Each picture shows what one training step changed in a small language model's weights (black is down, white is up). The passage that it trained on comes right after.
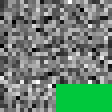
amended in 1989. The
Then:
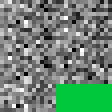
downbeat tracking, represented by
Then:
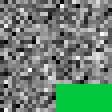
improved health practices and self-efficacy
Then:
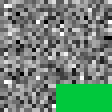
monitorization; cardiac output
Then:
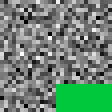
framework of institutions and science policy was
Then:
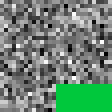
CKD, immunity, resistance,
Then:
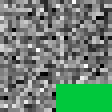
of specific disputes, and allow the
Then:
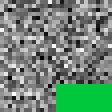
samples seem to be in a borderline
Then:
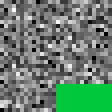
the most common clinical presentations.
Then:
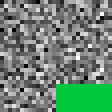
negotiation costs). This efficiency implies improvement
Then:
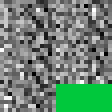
and 6.5, showing thereby that the
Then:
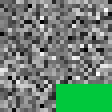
The methodology successfully transforms technical specifications like
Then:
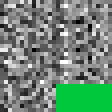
the well-known Lagrangian cost function
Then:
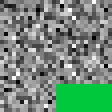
Pakistan ⁴Institute of
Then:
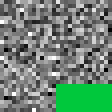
the stages of what in QCD would be
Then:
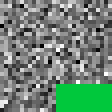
a number of sources (same amount as
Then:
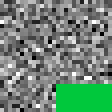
the melting temperature of Z-method.
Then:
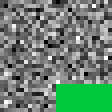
Submission to European Commission Deadline
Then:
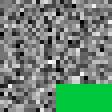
cement their control over access to information –
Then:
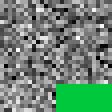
interacts with each other), which is the
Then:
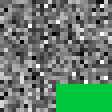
notion that cultural preservation efforts, particularly
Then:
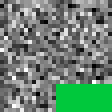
particular interest are backgrounds with non-zero
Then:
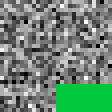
the number of quarantined infected
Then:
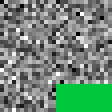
$1$, i.e., the Planck
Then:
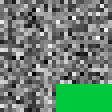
total intensity, the mean stellar velocity
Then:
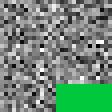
at 15°C and analysis of III 1
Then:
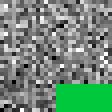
sngon Province Yo
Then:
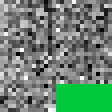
of use, and pervasiveness
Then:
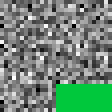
interactions. \begin{table}[h]
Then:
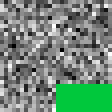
to patients with coagulopathy
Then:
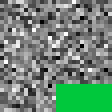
attraction between particles and $b$ is
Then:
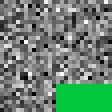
$H_{an}$. The polarity
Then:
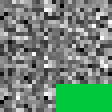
States Geological Survey. Introduction The
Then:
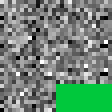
device. To lift the experimental
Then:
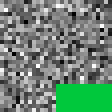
just as \textit{ad hoc}
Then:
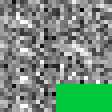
ETIP ZEP and the
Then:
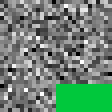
However, in excessive amounts, these elements
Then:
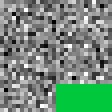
\end{widetext} where
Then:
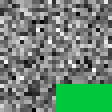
this study will be given supporting to the future
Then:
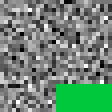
0.24$ in the maximally
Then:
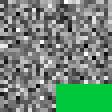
Program algorithms using interpreted programming languages and
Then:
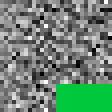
performs better in certain age ranges.
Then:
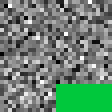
increases with $N$ if $\kappa
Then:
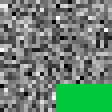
the droplet of the majority components and
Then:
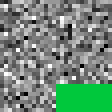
(2008). Google Scholar
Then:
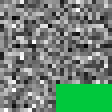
design. Therefore, the balance between material performance
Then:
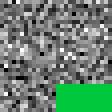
nonequilibrium, unpredictable market
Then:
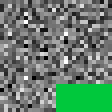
just one iteration while for nonlinear models,
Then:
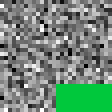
in rice (*Oryza
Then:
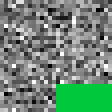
extrinsic effects where the change in interface
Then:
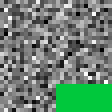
fails to produce a prediction for any camera
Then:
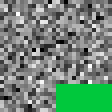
submit photos of their children's
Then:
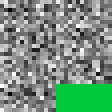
the TypeI and TypeII galaxy
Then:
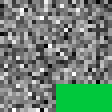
or pumice ^{b)}Other
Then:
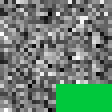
existing applications such as [9] or papers
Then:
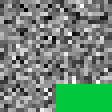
will reach its maximum value later or at the
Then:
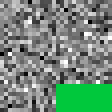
governed by the dual Boltzmann
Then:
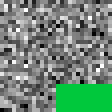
B blood groups. Rh-negative
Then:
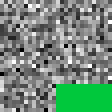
je ponoven vzpon
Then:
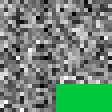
aestuarii} undergoing
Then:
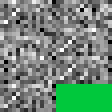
Resolved by Atomic Force
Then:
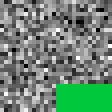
Mayer bias machine tend to be
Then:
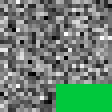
or the Hamiltonian of such a system can be
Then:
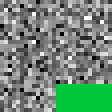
\square Remark 3.4
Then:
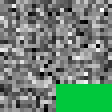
the second scenario, such purposes and forms of
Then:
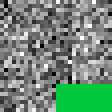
across the placental tissue through the
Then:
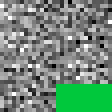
suitable ingredient in
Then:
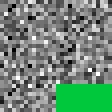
Eq. (100) then suggests a
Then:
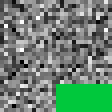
travel long distances to obtain water. They must
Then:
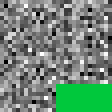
Table II shows the asymptotic decay rate of the
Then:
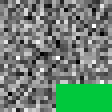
human kind and evolution of culture; has light
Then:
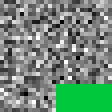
the position of N in the left panel.}
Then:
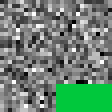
relation between chiral and Walecka mean
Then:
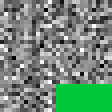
emerges that these calculations suggest the critical width
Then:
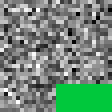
for the maser spot in the
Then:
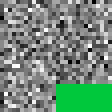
2. Fig. 1 Satellite
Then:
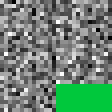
the geometry and the dimensions of the
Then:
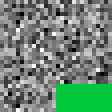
or vitamin E promote healing
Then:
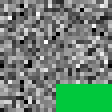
site to all the sites at the output.
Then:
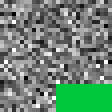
the $k$-th column of ${\bf
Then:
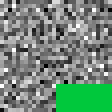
so(3,1) multiplets:
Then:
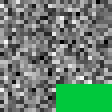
of a competitive school for
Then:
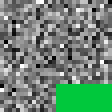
egress charges represented a large part
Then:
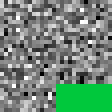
locomotor activity of *Aedes
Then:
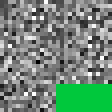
Education Integration in Primary School English
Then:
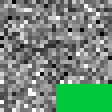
requires high morals and ethics in
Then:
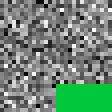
having GCD γ i.e.
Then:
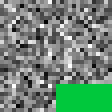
economic sectors. Previously realized structural
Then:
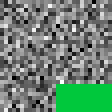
mechanisms of the dikes is concerned,
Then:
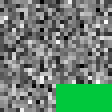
a country plays a key role in any
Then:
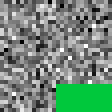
purpose of building a S-N curves for
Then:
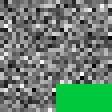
utilization of comprehensive digital extension services. Similar
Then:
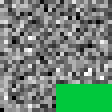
forward, the Rashtrapati
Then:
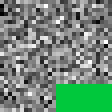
a profound personal friendship.
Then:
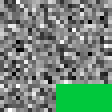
levels by delaying carbohydrate
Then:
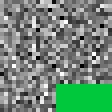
whatman filter paper No.1 in
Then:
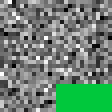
booktitle = {Proceedings of the
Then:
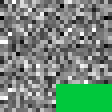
Each case is selected based on the parameters by
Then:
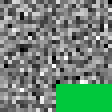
is not applicable to this paper as no new
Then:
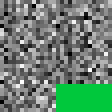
sugarcane with an estimated produced of
